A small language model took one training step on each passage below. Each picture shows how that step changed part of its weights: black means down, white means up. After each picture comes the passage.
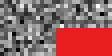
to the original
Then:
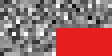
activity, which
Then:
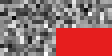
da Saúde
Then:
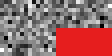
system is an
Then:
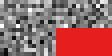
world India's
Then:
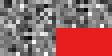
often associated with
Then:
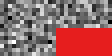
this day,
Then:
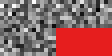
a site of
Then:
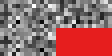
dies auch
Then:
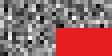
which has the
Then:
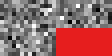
while $\partial
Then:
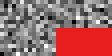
was again extracted
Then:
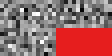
with piers
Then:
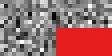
гранти для
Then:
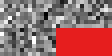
written in
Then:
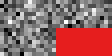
des transactions
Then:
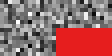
resurslari -
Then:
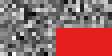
with a melting
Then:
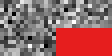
uchun katta
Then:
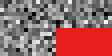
work 3.
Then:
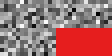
The first model
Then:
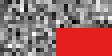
with every breath
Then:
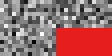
and shares
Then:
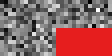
que é mais
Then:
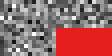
and useful
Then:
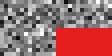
levels, with
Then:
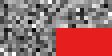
olami va
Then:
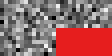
caused by
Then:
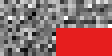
30 hectares
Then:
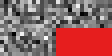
the key to
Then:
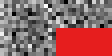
bu turini
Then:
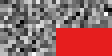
data collected
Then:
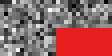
active development of
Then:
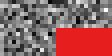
constructing the
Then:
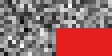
to participate
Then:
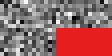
, lo que
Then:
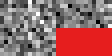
entire study
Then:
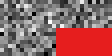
rights to
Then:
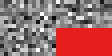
conducted with representatives
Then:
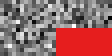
part of the developed
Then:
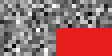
Southern region
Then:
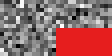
embora a
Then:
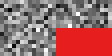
Salt is
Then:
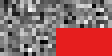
the scores of
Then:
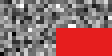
due to the type
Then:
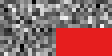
ray of
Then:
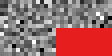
survey conducted in
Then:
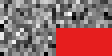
коров до
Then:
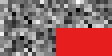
\beta$$ where
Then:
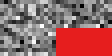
into three classes
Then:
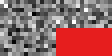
neck less,
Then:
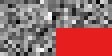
teacher explained
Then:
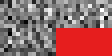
impact on students'
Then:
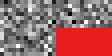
changes by its
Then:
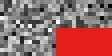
van het
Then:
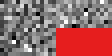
of Indonesia
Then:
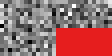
в печени
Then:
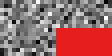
publishing. The
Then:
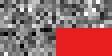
significantly higher rates
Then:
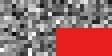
special case of
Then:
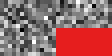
blight in
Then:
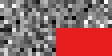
su contento de
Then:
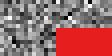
through the use of
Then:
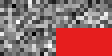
study design of
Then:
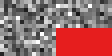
its expression in
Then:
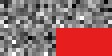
vida, de forma
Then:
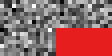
nature, long
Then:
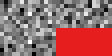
population and increasing levels
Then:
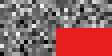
and osmotic
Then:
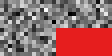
right portion of
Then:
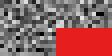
a todos os
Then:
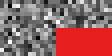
an impact on the
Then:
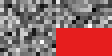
practice their
